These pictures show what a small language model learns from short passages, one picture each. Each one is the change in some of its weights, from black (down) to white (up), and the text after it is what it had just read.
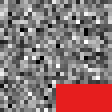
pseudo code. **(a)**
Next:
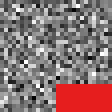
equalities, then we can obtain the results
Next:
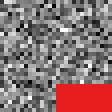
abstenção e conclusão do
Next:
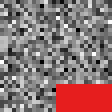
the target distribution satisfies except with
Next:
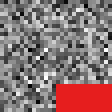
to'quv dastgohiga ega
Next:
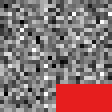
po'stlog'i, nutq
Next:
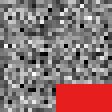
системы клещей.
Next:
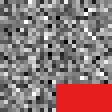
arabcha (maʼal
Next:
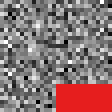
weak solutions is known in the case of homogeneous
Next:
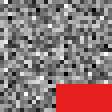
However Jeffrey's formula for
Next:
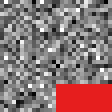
International Multidisciplinary Research
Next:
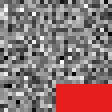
is a qualitative and quantitative
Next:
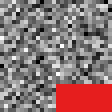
preocupante. Nossa
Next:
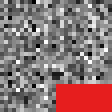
and \eqref{MDD2} are
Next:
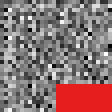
вінець посудин
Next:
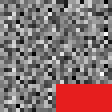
yang boleh dikatakan
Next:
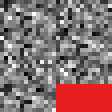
задания, которое, в
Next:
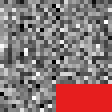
coordinates, the hexagon
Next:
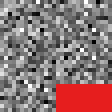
\noindent {\it Remark.} The reason
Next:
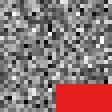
nível de conhecimento atual dos
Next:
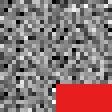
doskalardan foydalangan holda
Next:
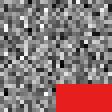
ko‘nikmalarni, balki
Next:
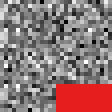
nodal basis that span the space of
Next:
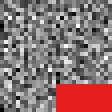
одной идее, то есть
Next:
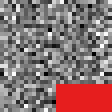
Cristo. Come dice
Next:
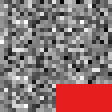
a non-abelian simple group the product
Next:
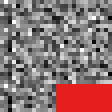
ground field is algebraically closed, the
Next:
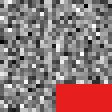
being the length of the corresponding edge $
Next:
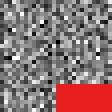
Atlas. *Arqueología
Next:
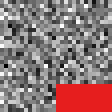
effects of ten weeks of
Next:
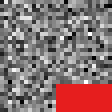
Then $\hat{\beta}$ is continuous and
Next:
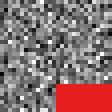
r+s$ будут
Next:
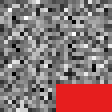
hamda grammatik xususiyatlarning
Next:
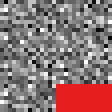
formas a través de las cuales
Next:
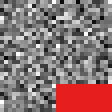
na Economia possibilita estabelecer
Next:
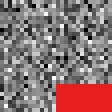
maktabgacha yoshdagi bolalarni
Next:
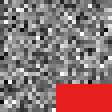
формой СД, чаще
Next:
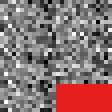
influenciam o setor. No
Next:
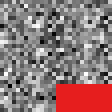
0. $$ As far as Corollary
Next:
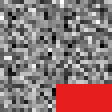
to physically realistic values in a
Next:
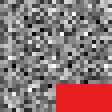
Vallina fue un médico
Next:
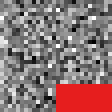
we minimize the original optimization problem,
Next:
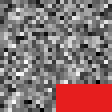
factor de capacidad. Si bien, no
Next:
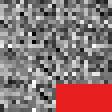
of talent, natural basis of
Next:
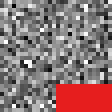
Desarrollo de Habilidades
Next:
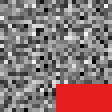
aflam pe o terasa
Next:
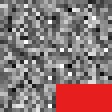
with each other and can adapt,
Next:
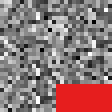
Music Therapy and
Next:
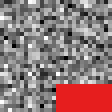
dotsent Sevil Piriyeva
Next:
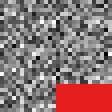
representaciones, sentidos y saberes del
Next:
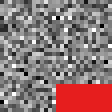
bezi xususiyetler.
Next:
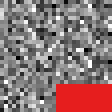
growing over a random vacant sector
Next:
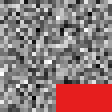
the article the areas of distribution of
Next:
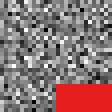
die Batterien benötigten
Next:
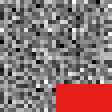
\right] \nonumber\\ & & +
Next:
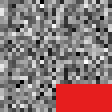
in the inset figure is the
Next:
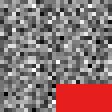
perkembangan sosial dan
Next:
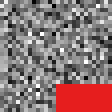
set of relations is given by the following:
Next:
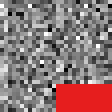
limit of the generating function for the Euler
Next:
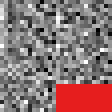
benefit of effects formerly
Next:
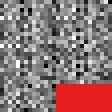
somut bir şekilde
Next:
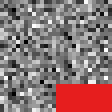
a bounded analytic function on $\D$ and
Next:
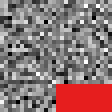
sparse, which is an essential
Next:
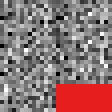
(\KET {\xi} \otimes
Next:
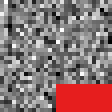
pole of the Riemann zeta function
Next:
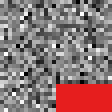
espace-temps conditionn\'e
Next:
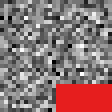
an elliptic equation. We can find
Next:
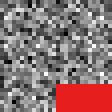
uchun materialdir, xolos.
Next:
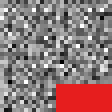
more mathematicized science are
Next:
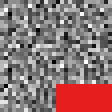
actually is a system of two equations,
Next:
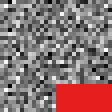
pode ser levantada é que
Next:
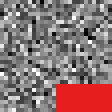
$y\in \R$. This is
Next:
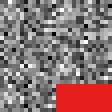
equilíbrio emocional,
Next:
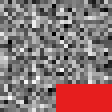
known, but is included for
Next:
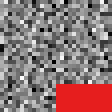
form of the orthogonality relation of discrete
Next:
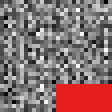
«доктрини в
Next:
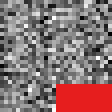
de elementos visuais que
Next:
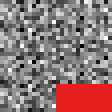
Datos que brinda una
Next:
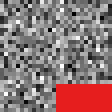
NHK-C constitutive law and
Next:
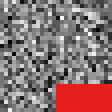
and which have a polynomial normal form. The
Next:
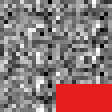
Accounting Principles Board in
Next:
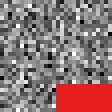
³ Universidade Federal de
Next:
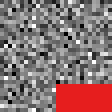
у спір. Водночас
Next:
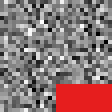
Poisson Structures},
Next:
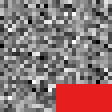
all homeomorphisms $h$ so that
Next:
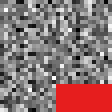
y sostenibilidad en sus
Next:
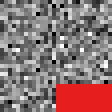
ver e mostrar o mundo e a
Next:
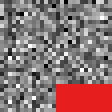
$\ell_\varphi$ is not
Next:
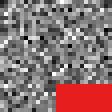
в различных регионах
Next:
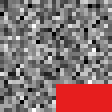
e'tibor qaratamiz:
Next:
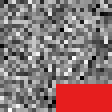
have a $1$ parameter family of dual
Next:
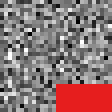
T_M} |\partial_x u
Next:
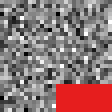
autores y contribuyentes individuales y
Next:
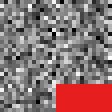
compromisos adquiridos con
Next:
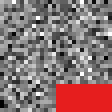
all the distinct monic irreducible factors (over
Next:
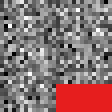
«Прут», частично
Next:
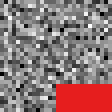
of Texas RGV,
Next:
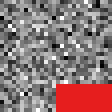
algebras. An algebra $A\in
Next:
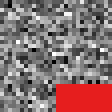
$\u$ converge, as
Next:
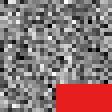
bu xislatlar ana shu
